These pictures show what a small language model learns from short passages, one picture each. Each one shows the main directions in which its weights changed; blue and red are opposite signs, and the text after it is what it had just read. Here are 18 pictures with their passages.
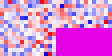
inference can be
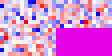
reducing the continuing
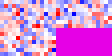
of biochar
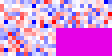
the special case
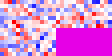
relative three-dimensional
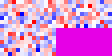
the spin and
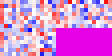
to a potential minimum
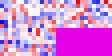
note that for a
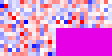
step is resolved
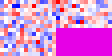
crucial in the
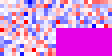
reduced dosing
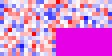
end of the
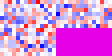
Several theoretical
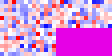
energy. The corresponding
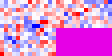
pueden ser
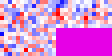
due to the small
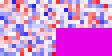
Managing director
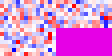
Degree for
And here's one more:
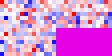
the solution, measured
